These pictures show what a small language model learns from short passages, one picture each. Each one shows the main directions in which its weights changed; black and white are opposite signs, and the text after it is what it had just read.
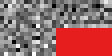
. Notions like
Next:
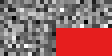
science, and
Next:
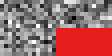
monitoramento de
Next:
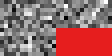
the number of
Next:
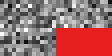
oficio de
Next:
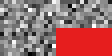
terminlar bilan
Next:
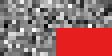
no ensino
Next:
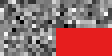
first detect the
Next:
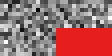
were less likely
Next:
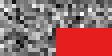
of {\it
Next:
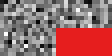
equality cases are
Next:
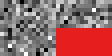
are most likely
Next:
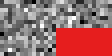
line in a
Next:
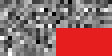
among admitted
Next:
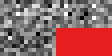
15% in either
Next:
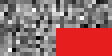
principle are
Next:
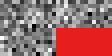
that compares
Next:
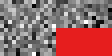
such a way that
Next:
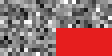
\] where
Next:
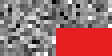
В основі
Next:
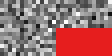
like to thank
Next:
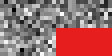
the physical
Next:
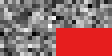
< j \leq
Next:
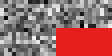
of Education
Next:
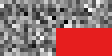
needs of
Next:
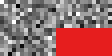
second moment finite,
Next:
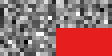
Method In
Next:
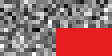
to 1 for all
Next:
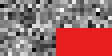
Since \[
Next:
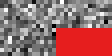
especially in the
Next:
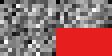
A$. The set
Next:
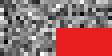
of multiple
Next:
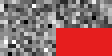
His vital
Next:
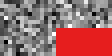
To bring out
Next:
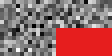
$K$ contains
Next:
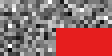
this case equal to
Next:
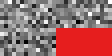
of those objects
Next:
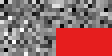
and growing.
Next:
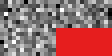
X Smallest
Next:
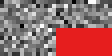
$c$ in
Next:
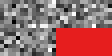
reflection formula
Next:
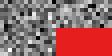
propose a
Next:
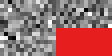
and experts.
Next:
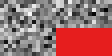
and the quality of
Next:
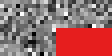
model shown in Figure
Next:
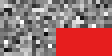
world without
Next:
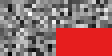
to share
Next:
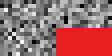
used in this
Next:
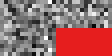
poder ser
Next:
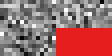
do educador
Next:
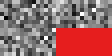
is not a
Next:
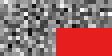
transformers is compared
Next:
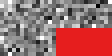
we will see that
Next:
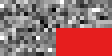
cases of an
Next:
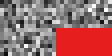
the claim with
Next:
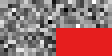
in Oliver
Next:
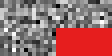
total of 82
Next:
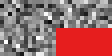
the city of
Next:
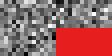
and $\mu$
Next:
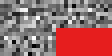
mean diastolic
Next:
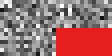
by identifying with
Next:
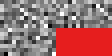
adding more
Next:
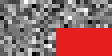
to age,
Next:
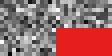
order as the
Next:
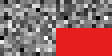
was reported at
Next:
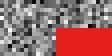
to be used
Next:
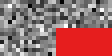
was reserved
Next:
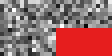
assigns the
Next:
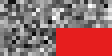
GCA effects
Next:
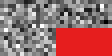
lesson on
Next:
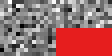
– A state
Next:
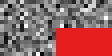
they occur more
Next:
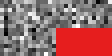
natural substances
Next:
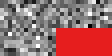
to the problem
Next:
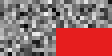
the Tigris
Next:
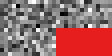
group. Each
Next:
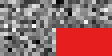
and theoretical
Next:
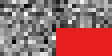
de medicina
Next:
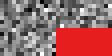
schools in the
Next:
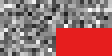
proof for the second
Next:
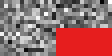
НТГ в
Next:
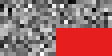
are employed in
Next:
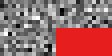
subgroup of
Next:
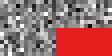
word culture
